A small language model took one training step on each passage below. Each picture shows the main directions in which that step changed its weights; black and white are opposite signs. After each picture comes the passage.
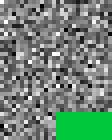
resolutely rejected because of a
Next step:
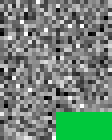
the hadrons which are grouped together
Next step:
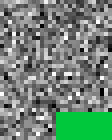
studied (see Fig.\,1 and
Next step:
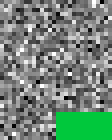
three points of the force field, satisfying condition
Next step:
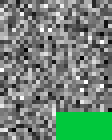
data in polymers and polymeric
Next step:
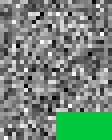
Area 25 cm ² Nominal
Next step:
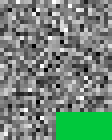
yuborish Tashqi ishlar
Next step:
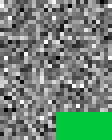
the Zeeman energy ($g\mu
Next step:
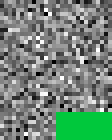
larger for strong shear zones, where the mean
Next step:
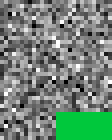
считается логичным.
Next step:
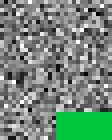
represents the set of learners (nodes)
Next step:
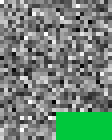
generan. Su recurso a la
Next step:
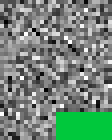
fear that they would introduce a
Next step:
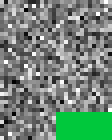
нее «семь бесов»,
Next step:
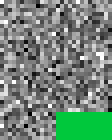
will change the shape of the natural orbitals
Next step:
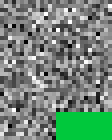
and John Zahorjan,
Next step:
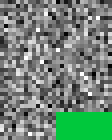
eng muhim minerallardan biri
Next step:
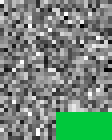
the characterization of nanoparticle
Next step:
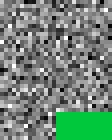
против 17%) – любовь.
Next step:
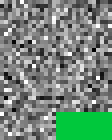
este final, cuja boa resolução
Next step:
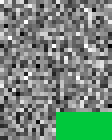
to prepare the body for physical action.
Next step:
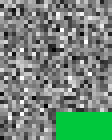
Fig. 2, the human motion can significantly
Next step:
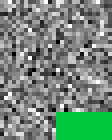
set of temperatures ranging from near 0 to
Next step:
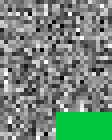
PANEL Applications that pass the
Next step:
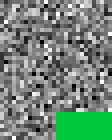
modeling and the design modeling early in the
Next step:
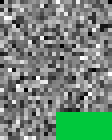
do Estado, incluindo,
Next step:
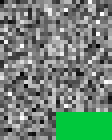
Laki-laki Delete
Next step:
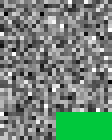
the impacts of early, excessive,
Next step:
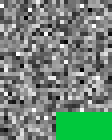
side of (\ref{lapo}) as
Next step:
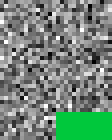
management and privacy preservation;
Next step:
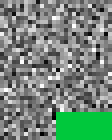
Participants. The findings showed that the
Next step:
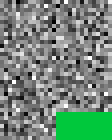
berilgan boʻlib,
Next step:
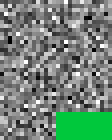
as a function of the magnitude of the initial
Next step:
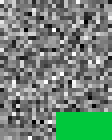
de reconhecimento dos fundamentos de
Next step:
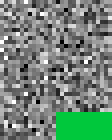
Es imprescindible que en los
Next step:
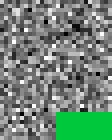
anti-freeze additive. Key
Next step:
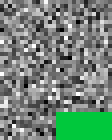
parametric gain $\zeta$. In the case of
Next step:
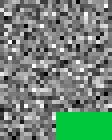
teoria que direciona um cuidado
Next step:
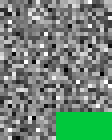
Medicine, Belgrade,
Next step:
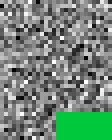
aim the light source as directly as possible onto the
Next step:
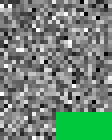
an age estimate of $1.7
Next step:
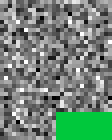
vaccination against rubella. On general
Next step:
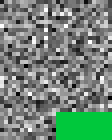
features It concludes that with the volume fraction of
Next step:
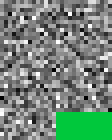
Saga” Karya Yoshichi
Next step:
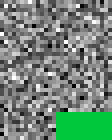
the network, one can conceive a network of
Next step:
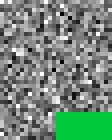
all three mL at once to each cell to
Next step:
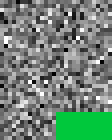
Reliability analysis results [23] Scale
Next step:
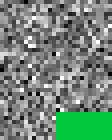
Хизр суйидек
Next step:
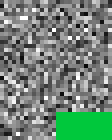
tension limit when $g \to \infty$
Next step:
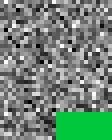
menos desejadas 6x1:
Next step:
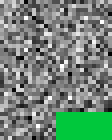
alta taxa de portadores de
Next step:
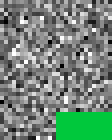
Max Travers "Law,
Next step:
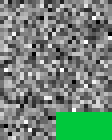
increases—2.28°C and
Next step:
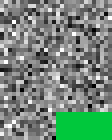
designed Butterworth lowpass
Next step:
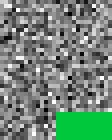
example developed in the preceding section, start
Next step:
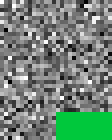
la salud y el bienestar de
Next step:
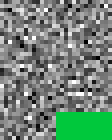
yashasin va ajdodlarga
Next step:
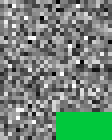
del AMG con alto grado de
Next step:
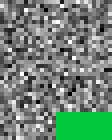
NbSe$_3$) and can be
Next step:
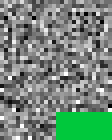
pelo simpático (nervo
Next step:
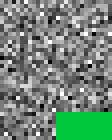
scales $\sim \nh$, reflecting
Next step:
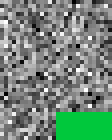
Tizimli tahlil,
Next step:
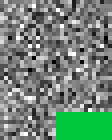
and X-ray sources, are believed to
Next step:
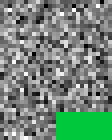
3 (complete information containing all
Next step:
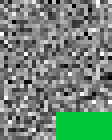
the reactors by air, which shall
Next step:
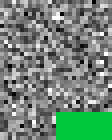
and leadership. Nurgazina et
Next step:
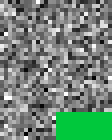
spatial distribution of the safety factor FS
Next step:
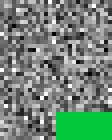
commentary on the meaninglessness of human
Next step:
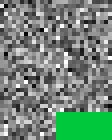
this will affect the economy - growth,
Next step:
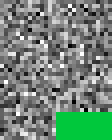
юксак ёзувчи
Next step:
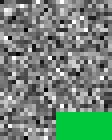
(e) Calculated values of the
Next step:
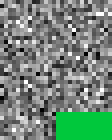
the reviews by Reinders {\it et
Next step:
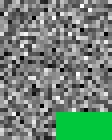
yoki xuddi shu masala
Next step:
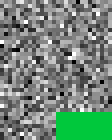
related to the quantization of SWs due
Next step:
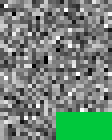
Electrons accommodated in either a
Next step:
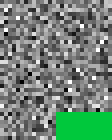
the number of ancillary temples and
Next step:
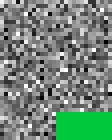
compensating effects of central and satellite
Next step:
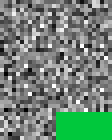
angle of a VO₂ thin film as
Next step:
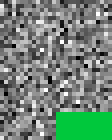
*Data-driven pitch content
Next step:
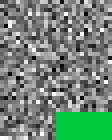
country of Preromanticism.
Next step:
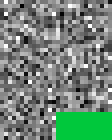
with our framework, we derive the following device
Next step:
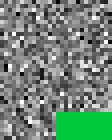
yetkazish va mustaqil
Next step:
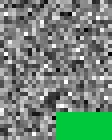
of $NaAlO_2$. In this
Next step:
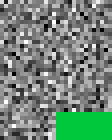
new cultural routes, evaluates certified
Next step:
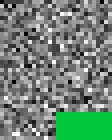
a historically short period of time, a
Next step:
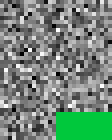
water per day 8(26.66%) and
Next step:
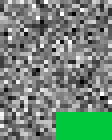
that length scale which turns over due to
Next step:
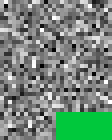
correlation function \refb{otoc}, which has
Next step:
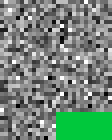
softcore central Coulomb potential
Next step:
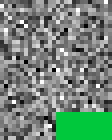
the subtidal area until the
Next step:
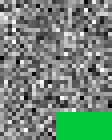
on daily basis. These vendors and their
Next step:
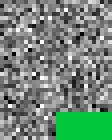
read-in module, and are passed on
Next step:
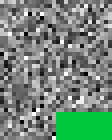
um centro de educação a distância
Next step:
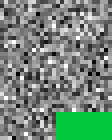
this paper, the ground state energy and the first
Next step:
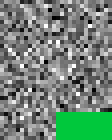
medium(-) – medium –
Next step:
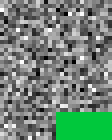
be puzzling if field stars of different
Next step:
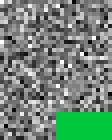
to re-write the Hamiltonian
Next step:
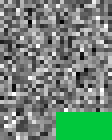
communities. They have widespread social
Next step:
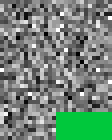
Such a Hamiltonian\ can be
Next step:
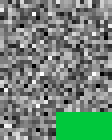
surface, an octet line node structure on
